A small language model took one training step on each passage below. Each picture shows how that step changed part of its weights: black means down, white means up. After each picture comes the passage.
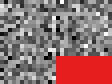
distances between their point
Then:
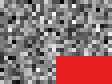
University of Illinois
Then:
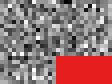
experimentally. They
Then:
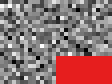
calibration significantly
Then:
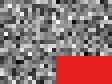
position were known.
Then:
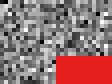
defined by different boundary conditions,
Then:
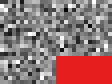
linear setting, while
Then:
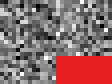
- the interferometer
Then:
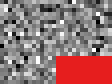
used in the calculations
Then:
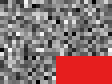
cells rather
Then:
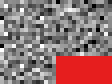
MPDO method.
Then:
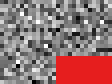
detection can flag
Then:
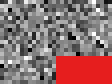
us define the effective
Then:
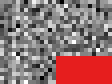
event occurs),
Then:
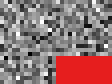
This also suggests that
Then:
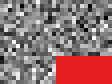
excited states determine
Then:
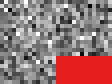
leading to the effective potential
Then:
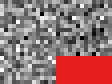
quantum technologies
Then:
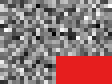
set a limit on the
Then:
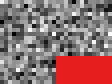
the Jacobian of
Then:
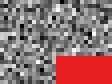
sigma between two independent
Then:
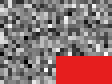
such malicious
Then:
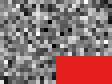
can it be used to
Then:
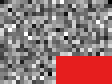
transition on the minimum
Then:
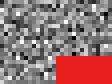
as the correlations
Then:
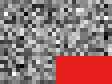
is depicted in
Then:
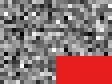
is a one-parameter
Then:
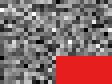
in Maxwell's
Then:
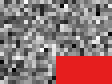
of magnetic field. In so
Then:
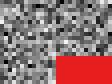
tend to increase
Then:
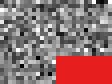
inner contact points
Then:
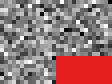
entire list as
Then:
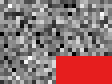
\hline Application
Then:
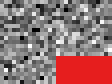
a demonstration and
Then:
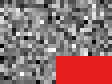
Further, we need to
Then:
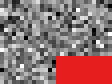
possible. If one
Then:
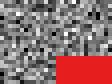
the case in 3+1
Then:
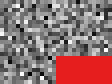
its Hilbert
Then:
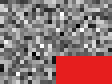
set of the EH we
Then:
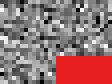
scenario, there
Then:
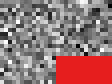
each gene is
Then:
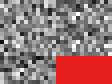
see Figure 11 and Figure
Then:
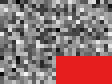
computing class. In
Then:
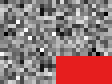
quantum probability distribution of the
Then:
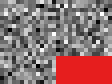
for the direct measurement of
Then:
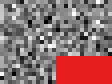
Lyot stop
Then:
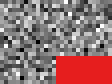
characteristics are shown in
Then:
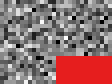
Nucl. Phys.
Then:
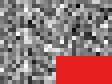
parities ${\cal
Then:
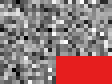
reported. Following
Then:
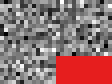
band touching points at
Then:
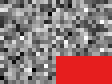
stationary distribution and
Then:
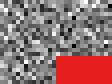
seen to vanish
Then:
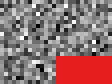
spin-boson model
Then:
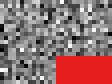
its spatial symmetry in
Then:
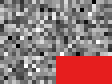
light, just as
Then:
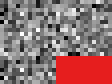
boost parameter
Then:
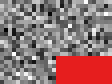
are known to be
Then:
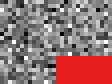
linked to the
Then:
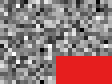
configurations, respectively, and
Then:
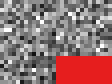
on how general are the
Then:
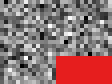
of the functions $G$
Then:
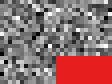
in the shell,
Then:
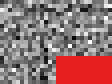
architecture in
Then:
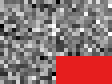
starting point of this
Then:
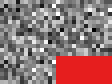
Then feed this
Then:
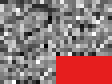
passing through an
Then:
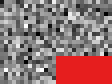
H$ и
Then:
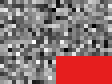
a result the potential energy is
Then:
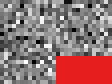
magnetic field neutron stars
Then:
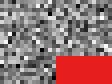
that preserves the
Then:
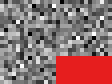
hours before
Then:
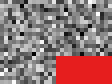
performed). Here,
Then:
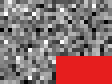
for further information}. The current
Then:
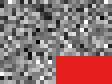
$f$. Lower
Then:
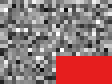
produced not directly by
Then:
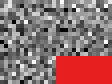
problem using our model}
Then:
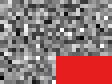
front considering these
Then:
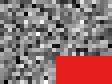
region that lies significantly
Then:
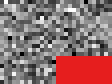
SOTA methods
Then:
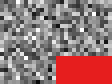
thin flow likely
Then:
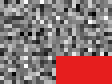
of Hawking follows
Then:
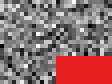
shows that the junction
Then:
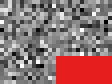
profile may be
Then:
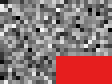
primary interface for
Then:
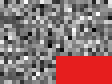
of the Casimir
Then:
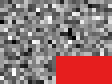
disease show a
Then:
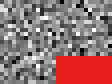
performance in densely
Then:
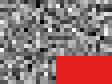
to have connections
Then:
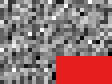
vertices corresponding to the
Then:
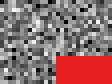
MQ model is dual
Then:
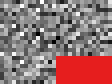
signal satisfying
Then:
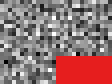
parameters in addition to the
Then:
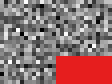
of the incorrect
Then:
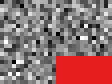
scalar potential when one is
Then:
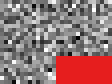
has been observed in experiments
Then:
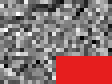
the pure mimetic
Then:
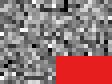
limit. We do not
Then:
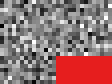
same study. The second
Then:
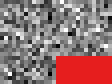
is negative for all
